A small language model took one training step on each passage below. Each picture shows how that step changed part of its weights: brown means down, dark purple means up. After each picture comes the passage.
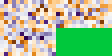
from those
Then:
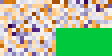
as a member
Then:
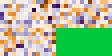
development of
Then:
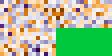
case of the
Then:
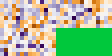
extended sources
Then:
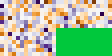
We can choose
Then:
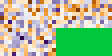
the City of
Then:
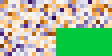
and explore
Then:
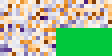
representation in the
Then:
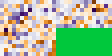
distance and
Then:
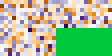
lower bound in
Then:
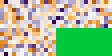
analysis $\alpha$
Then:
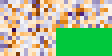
which corresponds to
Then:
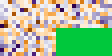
Let $A$
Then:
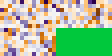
a high current
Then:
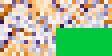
form of the
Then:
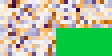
is a positive
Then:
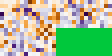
and gauge
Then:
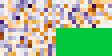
where in the
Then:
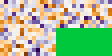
describing the
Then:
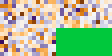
parameters since these values
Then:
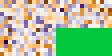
case can be
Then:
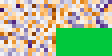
be limited
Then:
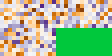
be easily
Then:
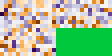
matrix elements $\gamma
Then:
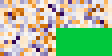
from what we
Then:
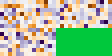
If a lattice
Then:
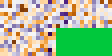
easier to
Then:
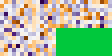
TK is an
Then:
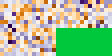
up to log
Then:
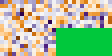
the Kac
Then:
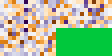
ring, and
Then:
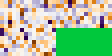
is typically
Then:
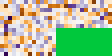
p}$, under
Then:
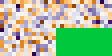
that there are
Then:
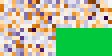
infinite field.
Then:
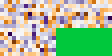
in the proper
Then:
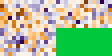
Second, we
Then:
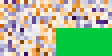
with the most
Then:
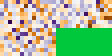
and thus
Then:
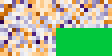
form of an
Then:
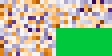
sensitivity is
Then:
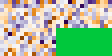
a basis
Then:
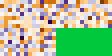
continuous linear functional
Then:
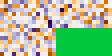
equation by means
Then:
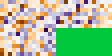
Phys. D
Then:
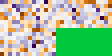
that at steps
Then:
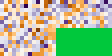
no solutions,
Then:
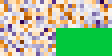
emitter at
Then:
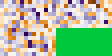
induces a
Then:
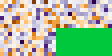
The role of
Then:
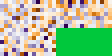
are given by
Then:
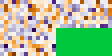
of the stable
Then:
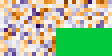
a negative
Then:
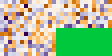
explicit solutions
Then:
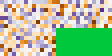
such that $$
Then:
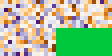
realized as
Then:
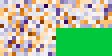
stress energy
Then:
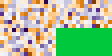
yet see
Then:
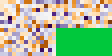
same energy, the
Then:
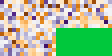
numbers were
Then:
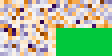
density measuring
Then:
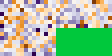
\bf Figure
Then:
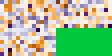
of this paper
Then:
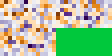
mainly using
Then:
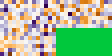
\subset \cdots
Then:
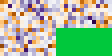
and to reduce
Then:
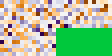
host OS
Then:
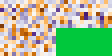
in the optical
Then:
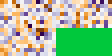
shown for different
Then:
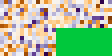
finite, the
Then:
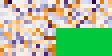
the last section
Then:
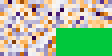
number. Then
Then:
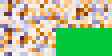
classical direction
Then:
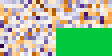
instead of
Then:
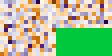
appears in
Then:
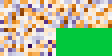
Deparment as
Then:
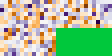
a reflection
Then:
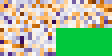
understand the
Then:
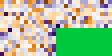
main result ---
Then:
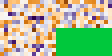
our proposed
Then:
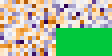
to the interface
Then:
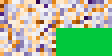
range from
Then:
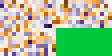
the combination
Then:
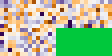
just after
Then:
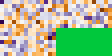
this cross section
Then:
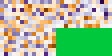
read out
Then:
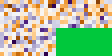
of 1 and
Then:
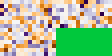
the ease of
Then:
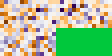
very famous
